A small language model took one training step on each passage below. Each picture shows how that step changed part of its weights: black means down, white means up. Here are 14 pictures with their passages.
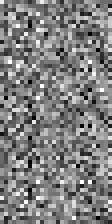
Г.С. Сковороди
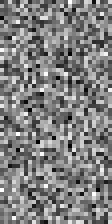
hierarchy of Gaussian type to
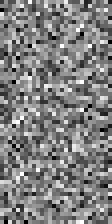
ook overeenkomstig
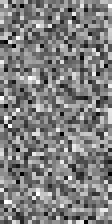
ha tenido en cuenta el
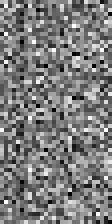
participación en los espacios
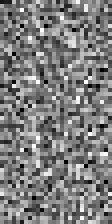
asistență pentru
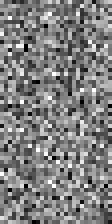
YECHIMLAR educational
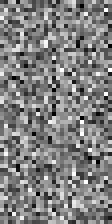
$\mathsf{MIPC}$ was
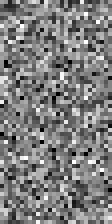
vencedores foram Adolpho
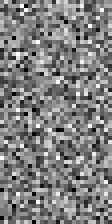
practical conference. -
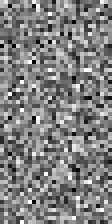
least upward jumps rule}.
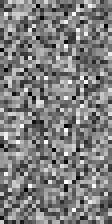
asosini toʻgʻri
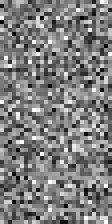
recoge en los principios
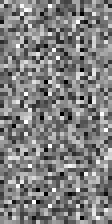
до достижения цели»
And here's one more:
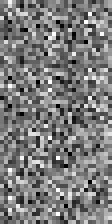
*SLSA Rapport
